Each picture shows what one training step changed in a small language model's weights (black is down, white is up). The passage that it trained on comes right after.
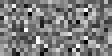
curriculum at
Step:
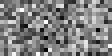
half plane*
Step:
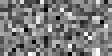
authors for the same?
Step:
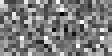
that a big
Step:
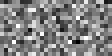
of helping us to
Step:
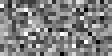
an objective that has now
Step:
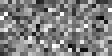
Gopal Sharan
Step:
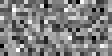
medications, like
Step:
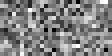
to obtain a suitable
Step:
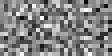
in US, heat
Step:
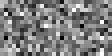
MRI features were
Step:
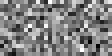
γ greater than 3,
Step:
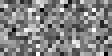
told them that he
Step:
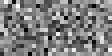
percentage recovery
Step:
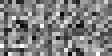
the Philippines
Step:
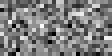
the community and its
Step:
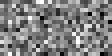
for human thinking
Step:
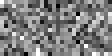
performance with the lowest
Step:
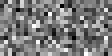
Emilia approach
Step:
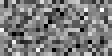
is purely for
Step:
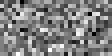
enhance their capacity to
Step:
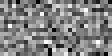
been working hard under
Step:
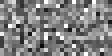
(ERC) have
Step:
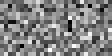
there to Arad,
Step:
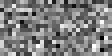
interest The authors do not
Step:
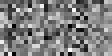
creep resistance due to
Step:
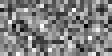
the inability to
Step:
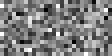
perform and finding
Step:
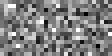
loaded, factors are
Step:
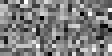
poet's mind
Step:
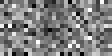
approved by the
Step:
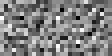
Government resolution Table
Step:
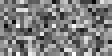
enables him to
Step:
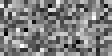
and peer comparison.
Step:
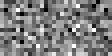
possible. One indicator
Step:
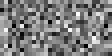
surface areas of which
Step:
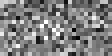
our protocol,
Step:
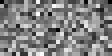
under the white
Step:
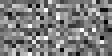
normally be self
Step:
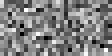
its help, we have
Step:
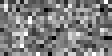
offering practical insight
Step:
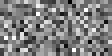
against certain States for
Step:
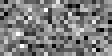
is extremely
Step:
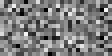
commerce via
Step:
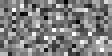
intensity is higher,
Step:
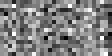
through training or other
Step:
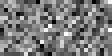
states can be represented
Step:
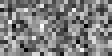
the inability of the
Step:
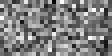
held liable
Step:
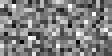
ANS, as well
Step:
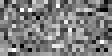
not based on solid
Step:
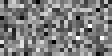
in rural areas.
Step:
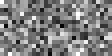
modeling strategies, including
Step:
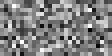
reliable the secondary data
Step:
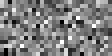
Does the space
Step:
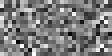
well as thematic
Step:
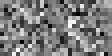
learners may require additional
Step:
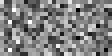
STD option.
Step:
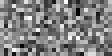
workshops was low among
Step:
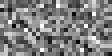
the connection of
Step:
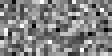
grupos. No
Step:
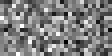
process to advise
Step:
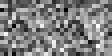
the Newton
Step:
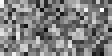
information and jointly
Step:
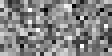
emerged that offer free
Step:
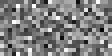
excess viscosity
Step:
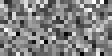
so that the final products
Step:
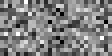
fairly evaluate
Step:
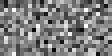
increased fertility through
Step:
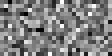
observed at m/z
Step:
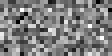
Indonesia region has
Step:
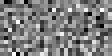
at room temperature for
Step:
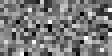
school street and
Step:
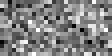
a constant for a particular
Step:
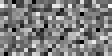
used on selected applications from
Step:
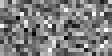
Info. &
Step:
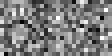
choice architects,
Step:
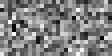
the Union, including
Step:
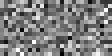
of the considered research
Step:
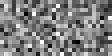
wet and dry years
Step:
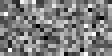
reproduction number;
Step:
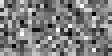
cultural studies that is
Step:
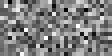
\geq 1$ and
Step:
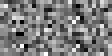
you already have a
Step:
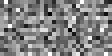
Prepared by:
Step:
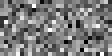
both are exercises
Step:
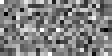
of Action:
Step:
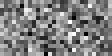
with high fall risk
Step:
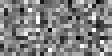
showed that manufacturing industry
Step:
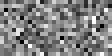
who also presented with
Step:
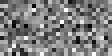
the recovered
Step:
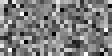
TPU v3
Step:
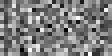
work experience. Her
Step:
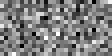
private partners can also provide
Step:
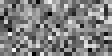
and Methods:**
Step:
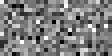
is in accordance
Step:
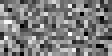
devices disrupt
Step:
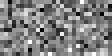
its current situation within the
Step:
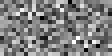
bypass traditional
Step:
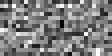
able to show the positive
